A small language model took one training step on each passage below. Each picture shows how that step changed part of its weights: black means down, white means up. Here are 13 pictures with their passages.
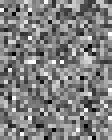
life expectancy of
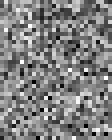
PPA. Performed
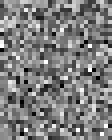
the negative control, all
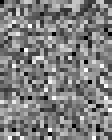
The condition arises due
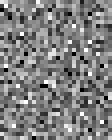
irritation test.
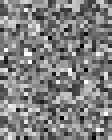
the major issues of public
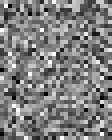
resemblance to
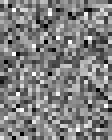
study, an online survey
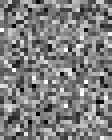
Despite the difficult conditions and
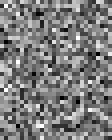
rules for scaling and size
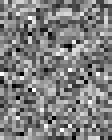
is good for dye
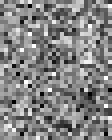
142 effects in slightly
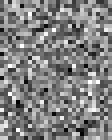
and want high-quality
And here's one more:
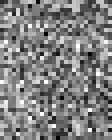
The mean difference in total
